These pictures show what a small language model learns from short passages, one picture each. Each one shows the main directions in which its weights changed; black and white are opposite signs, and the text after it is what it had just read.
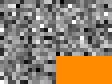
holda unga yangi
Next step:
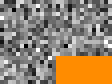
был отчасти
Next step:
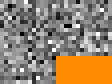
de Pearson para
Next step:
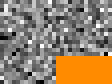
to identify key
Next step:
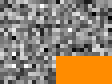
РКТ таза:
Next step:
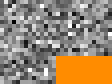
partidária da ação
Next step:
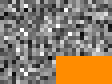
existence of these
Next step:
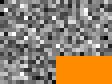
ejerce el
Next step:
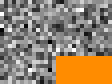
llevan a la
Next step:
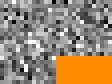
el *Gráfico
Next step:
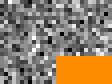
vesile olur.
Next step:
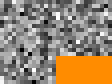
talab qilinadigan talab esa
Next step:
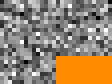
nach Abschluss von
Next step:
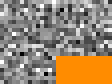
Methods in
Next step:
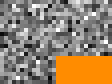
j'aime et
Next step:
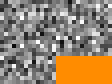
женщины и
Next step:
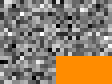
boshqarish" fani
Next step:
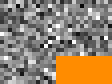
é o órgão
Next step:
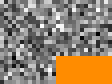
xatolar va ularning
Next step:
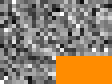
davri o‘zbek
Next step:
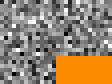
Tributário Nacional
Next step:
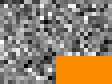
hujjatlari muhim
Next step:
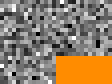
и её роли в
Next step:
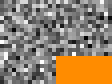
का आशय
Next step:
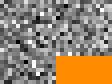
a padecerla.
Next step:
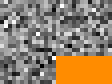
anterior evidência que
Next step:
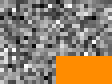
методів розвитку та
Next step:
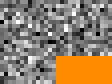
omili ham oila
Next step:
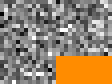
beobachtet werden,
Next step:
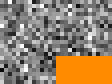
comunicación interna y
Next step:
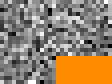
São José do
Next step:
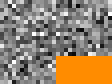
Принята к
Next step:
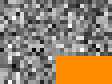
e neurociências”,
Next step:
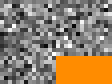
chunki guruh
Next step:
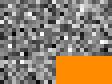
program generates significant
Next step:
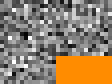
но вряд ли
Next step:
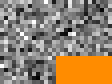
y geográfico
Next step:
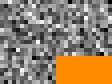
de modo que los docentes
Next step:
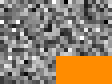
en el cual sus talentos
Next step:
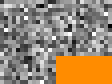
kelib, uning
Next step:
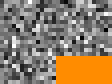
welche Chancen die
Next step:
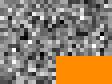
serological study. *The
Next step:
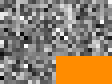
учнів», що
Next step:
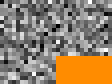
2), Rio de
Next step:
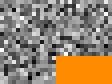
її застосування
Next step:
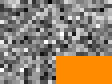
een schriftelijke
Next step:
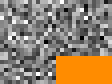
Por último, nos
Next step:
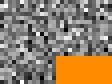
adopta el poder
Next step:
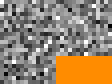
ativamente das aulas
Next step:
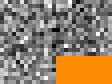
Радутний та
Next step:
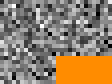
tanlash va ilmga
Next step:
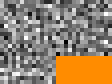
chiqish hamda amalga
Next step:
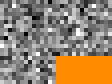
pedagog xodimlarni
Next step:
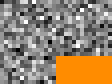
**Lei de 16 de
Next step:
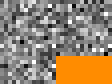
Disease: The
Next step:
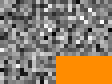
перемен». Через
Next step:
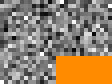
l'échange social
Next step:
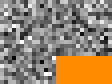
olinishi kerak.
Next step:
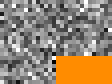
mis en place pour
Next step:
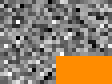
for intelligent
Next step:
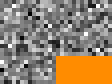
objects in the
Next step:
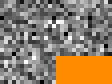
pesquisa clínica e
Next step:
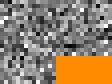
as of January
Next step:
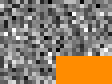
not typical for
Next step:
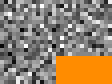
educational, natural
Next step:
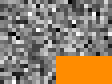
a los estudiantes en los
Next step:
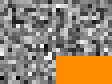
especulação sobre a
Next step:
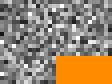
a incidência de
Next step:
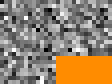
ilk gözden
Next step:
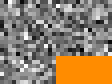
cátedras de
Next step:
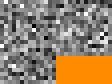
Campina Grande.
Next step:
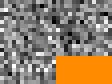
proceso durante la formación
